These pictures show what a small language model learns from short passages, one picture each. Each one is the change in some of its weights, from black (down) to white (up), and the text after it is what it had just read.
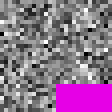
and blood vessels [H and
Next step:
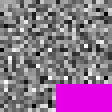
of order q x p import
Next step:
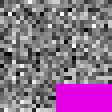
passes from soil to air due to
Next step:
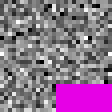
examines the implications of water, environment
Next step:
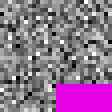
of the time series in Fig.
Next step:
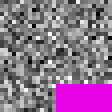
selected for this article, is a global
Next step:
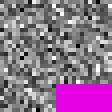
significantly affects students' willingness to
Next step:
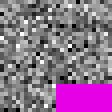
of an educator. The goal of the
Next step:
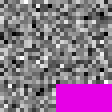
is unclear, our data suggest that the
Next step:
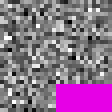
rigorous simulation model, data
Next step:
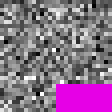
by mean ratio approach as D2 considering
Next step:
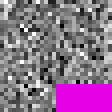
coli* the first bacteria to be
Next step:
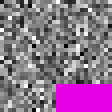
APPROVAL All research activity
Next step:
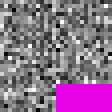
present research work does not contain any studies performed
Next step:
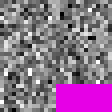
on industrial developmental purpose, but here
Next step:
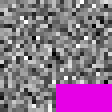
of examination schedule posted is
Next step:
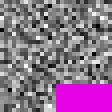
is likely to lead to materials that fail to
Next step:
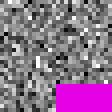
high school mathematics teachers in their
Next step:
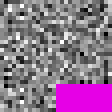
and emerging therapies for
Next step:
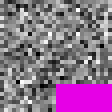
acetophenone, ethyl
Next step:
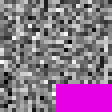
Kerman Prov., NNW
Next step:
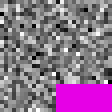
widespread poverty in rural
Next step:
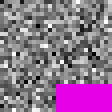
weeks, followed by a drug free
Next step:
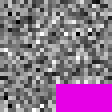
can be extremely poor. At
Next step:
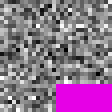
model of driving style recognition based on
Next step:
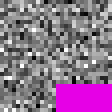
historical record. *Chenango
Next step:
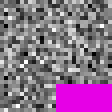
have to create awareness among the common people about
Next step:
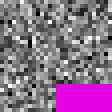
development](#) and [transformative
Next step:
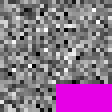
conditions for their treatment. It is necessary to
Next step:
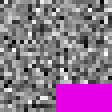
(β -sitosterol
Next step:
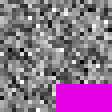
term contracts which require that
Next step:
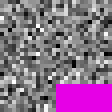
logic configuration and wire
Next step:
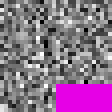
push successful existing measures and develop new
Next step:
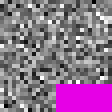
stretching vibrations,
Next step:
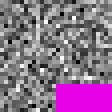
e_n from x_1,
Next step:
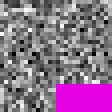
from the northwest or
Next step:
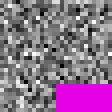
at the ply level, the framework
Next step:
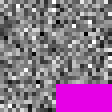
Machine assembling Design
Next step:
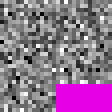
of the urban albedo while reducing
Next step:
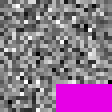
before arriving the UK.
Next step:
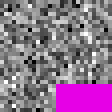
pre-service physical education and sport
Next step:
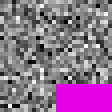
imported fish or battery
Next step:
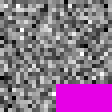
de Burgos, 1 y 3
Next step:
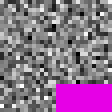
bands have been said "**not
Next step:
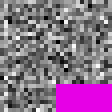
employees with hyperglycemia.
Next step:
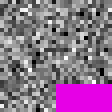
However, the problem of preparing future
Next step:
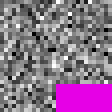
strategies as follows [16]: 1.
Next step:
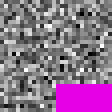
leaves (both paid and
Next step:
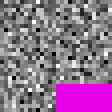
surveillance in ports and
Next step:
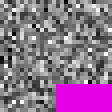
Potapov PhD,
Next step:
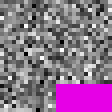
vary in their appearance, distribution,
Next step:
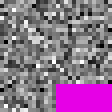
to manage, MRI serves
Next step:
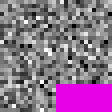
of learners' mastery of skills,
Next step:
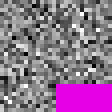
in managing conflicts of interest in
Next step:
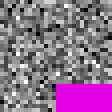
at specific lags, helping to
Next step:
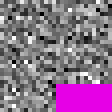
poor migration management policies and practices may
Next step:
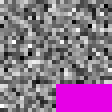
the topography. The paths were
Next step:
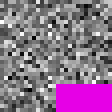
into the body when swallowing
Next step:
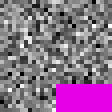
in both knowledge of and skills in working with
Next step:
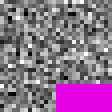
cation exchange capacity (CEC)
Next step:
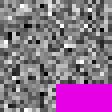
N % Misoprostol
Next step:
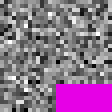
resilient to economic and environmental
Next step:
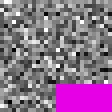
of Terrorism in 1999 was
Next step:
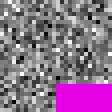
its impact. Despite radio's
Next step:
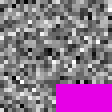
the scales on ventral
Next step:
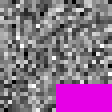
different district, with a modern
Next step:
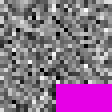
the behaviour of CFRMs.
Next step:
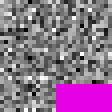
high CHA2DS2 VASc
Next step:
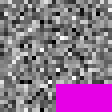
interaction of wheels and rails,
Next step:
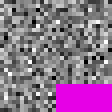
signals is presented as a model of a
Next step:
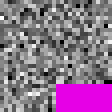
this volume trace a roadmap for
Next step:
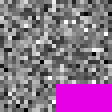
the deeply entrenched, the
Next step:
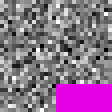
Netherlands. This was followed
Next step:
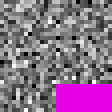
Gideon Ehrlich,
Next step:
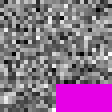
for 30 seconds with Final extension
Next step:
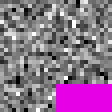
waterproofing membrane.
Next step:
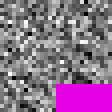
to assess dental health knowledge,
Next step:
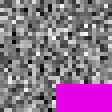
barriers 1 Moderate concerns
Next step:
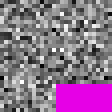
findings to a broader population. The research
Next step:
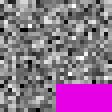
word really?" is
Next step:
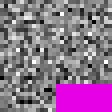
rate of 2-4% in the general
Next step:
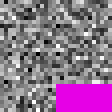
our approach. Firstly, we would need
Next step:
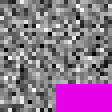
sets. Consequently, it is
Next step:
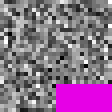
analysis. *Global Journal of Management and
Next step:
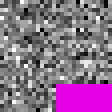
existing and proposed measures. From Fig 3.,
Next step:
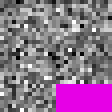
database** Upcoming
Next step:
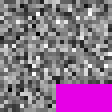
means being able to apply workable and
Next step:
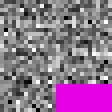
maize leaves. More machine learning
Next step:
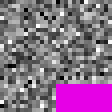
require additional effort. Then, we
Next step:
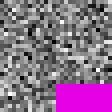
in the form of a cylinder
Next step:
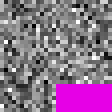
This means all the research hypotheses were
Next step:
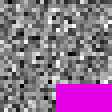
Gokulam Medical College
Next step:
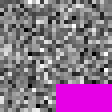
importantly some degree of adaptability to
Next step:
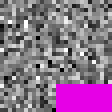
to prioritize pests, the criteria
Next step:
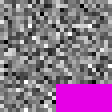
Fit Index Result Value
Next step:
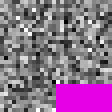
The roadmap conveys the
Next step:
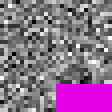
attenuated backscatter coefficient
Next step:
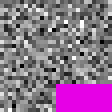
to select authentic texts and
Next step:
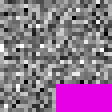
2.1 Services configuration
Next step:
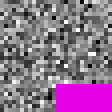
evolutionary philosophy
